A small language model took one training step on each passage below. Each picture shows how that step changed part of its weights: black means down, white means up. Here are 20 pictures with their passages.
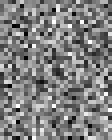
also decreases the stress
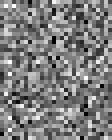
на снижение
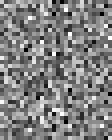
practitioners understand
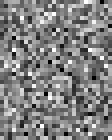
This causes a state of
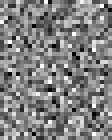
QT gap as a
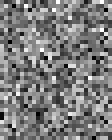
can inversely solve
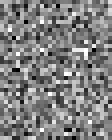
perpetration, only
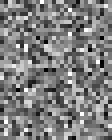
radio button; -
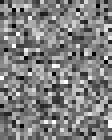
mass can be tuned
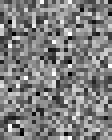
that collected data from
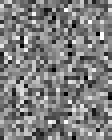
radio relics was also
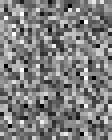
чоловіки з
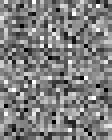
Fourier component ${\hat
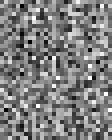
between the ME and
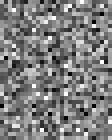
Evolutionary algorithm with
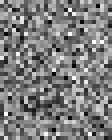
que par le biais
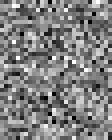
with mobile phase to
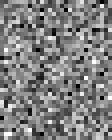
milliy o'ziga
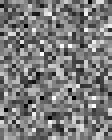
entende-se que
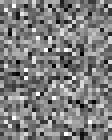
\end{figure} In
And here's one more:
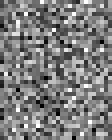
apresentaram uma
